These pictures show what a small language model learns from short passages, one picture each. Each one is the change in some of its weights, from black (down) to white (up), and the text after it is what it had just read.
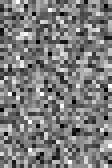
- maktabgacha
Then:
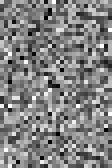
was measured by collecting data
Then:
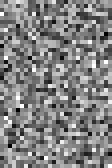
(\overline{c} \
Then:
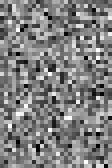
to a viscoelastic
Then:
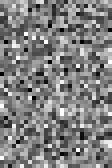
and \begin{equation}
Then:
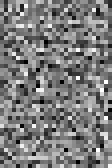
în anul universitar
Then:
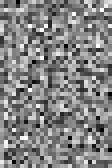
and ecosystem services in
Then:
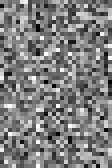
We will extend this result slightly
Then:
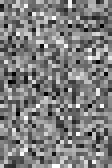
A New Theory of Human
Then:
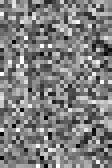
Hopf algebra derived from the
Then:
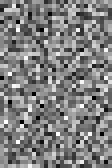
system and the adoption of
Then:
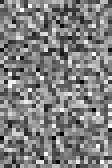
1. For the design of the
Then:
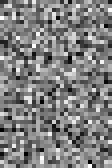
de los movimientos
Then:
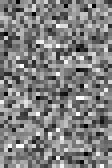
40 Trauma Propeller
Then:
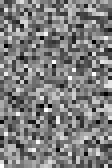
personal y amistosa,
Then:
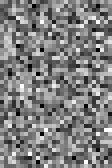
algebraic variety. It is well known
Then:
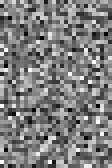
the parameter settings chosen when using
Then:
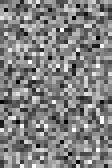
o autocuidado e
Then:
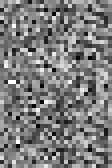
INSIGHT, with
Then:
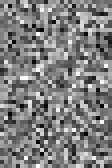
$k$ and any nonnegative
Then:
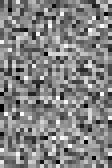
digital pseudo-employment, a
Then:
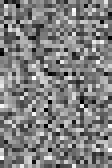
practice, contributing to high rates
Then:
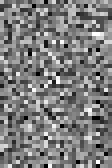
is closed we have that $$
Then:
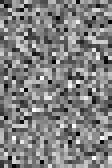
encoding the P-type
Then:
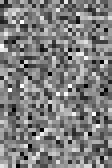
in households with an improved
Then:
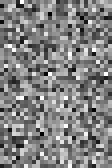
time the Lawyers were
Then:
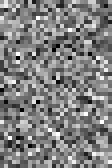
Terras Indígenas
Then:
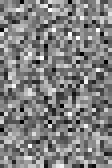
2. Materials and
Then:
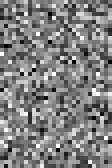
processo de transição escolar,
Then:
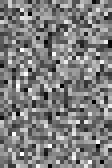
expected. The purpose of such an
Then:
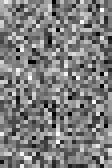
completed by an application of Proposition
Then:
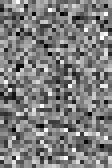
- reduce în mod considerabil
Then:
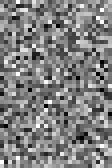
cell death is genetically,
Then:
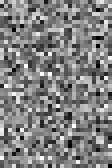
the commutative Hopf algebra
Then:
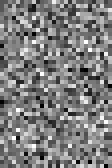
jarayonida intellektual
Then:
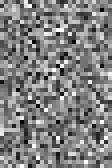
it is made badly.
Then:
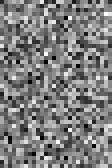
sectors. 4. Conclusion
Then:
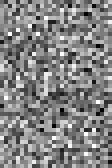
X\to Z$ of normal
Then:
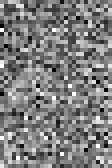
this perspective, we will investigate
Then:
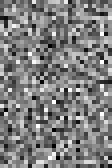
va metodikasi (sohalar
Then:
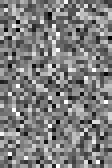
manifolds up to similarity and
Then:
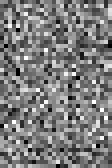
pine (*Pinus
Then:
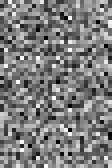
on cases decided, making
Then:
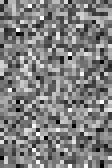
with fewer environmental impacts.
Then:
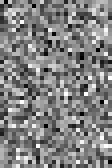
in cards, payments and
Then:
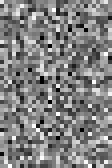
a great future state indicates the
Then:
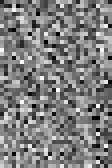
kernel, consequently we may write
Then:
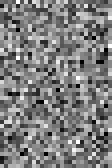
навыков, а
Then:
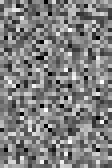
makes these decision operations to find a
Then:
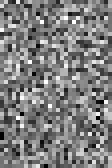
In the article, it is mentioned
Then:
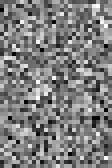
offers the ability to compute multiple
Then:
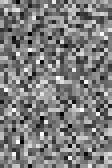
six different microheater
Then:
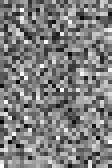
remaining part of this section,
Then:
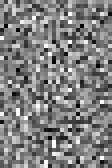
kuchli madaniy
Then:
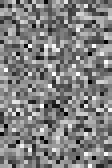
$(d-1)$ dimensional
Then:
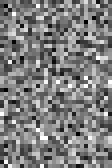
= \sigma(t +
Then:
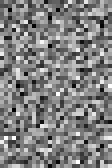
medida que las empresas van
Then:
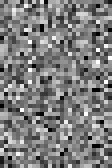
which are easily seen to be the
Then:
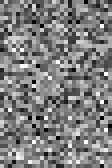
in Weyl sense is a metric
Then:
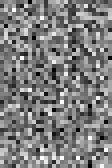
every $G$-equivariant
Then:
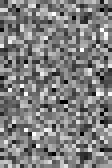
qu'elles puissent
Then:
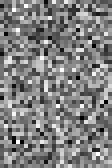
condition, the Martin boundary
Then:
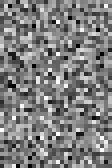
$s=t$ may
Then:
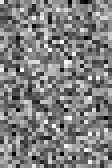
such as DC resistance
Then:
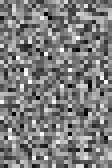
to higher dimension. On the other
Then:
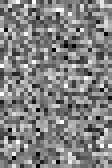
(ICF) is the leading
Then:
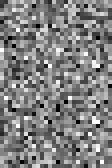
along the supply chain for the
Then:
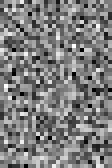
identity in degree $0$. We
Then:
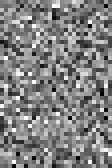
de arquitetura está
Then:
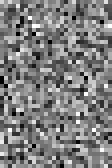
schematics, but the
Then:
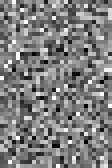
\{0\}$ and two real ones
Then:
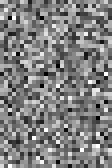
This article shall report on the significance
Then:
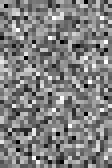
- 2022 Co-creation tool
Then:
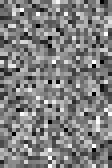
eng muhim vositalaridan
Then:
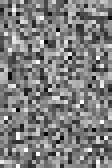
change into chemical information and
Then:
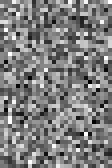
structures: a review. \newblock
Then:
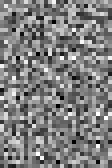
\item The leading term in the
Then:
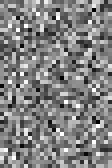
finitistic dimension conjecture holds for
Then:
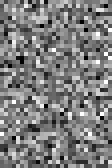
which $D({\mathbf u})$
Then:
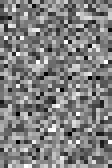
ижро услуби ва
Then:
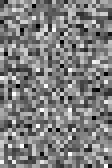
along so you can get to both
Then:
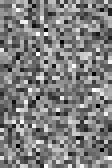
have an answer. So if
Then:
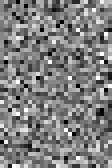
3 (mild pain)
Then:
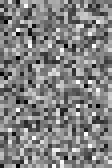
that Brahmagupta
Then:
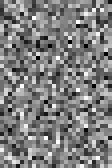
restritas às variáveis
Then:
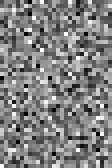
be the wedge point of the
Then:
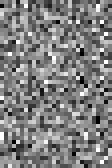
The hyperbolic case,
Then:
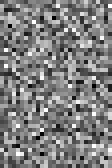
mastering hard skills with research
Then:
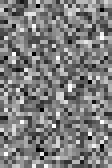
cuenta con la investigación de
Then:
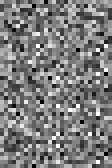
is given by the action of the
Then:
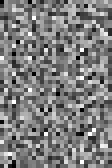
radiojurnalistika va
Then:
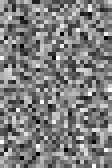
amaliy ko‘nikmalar
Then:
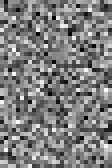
nuevo espacio de
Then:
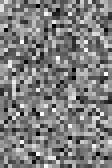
meters: Please add dimensions
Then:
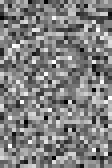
la hiperinflación
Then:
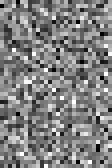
The lack of sales gradually
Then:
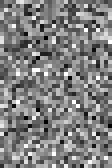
La Figura 3 muestra
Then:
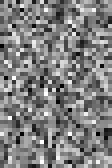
as left-wing), and
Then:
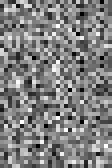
information, accessing markets and
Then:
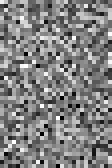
After heat is supplied to the
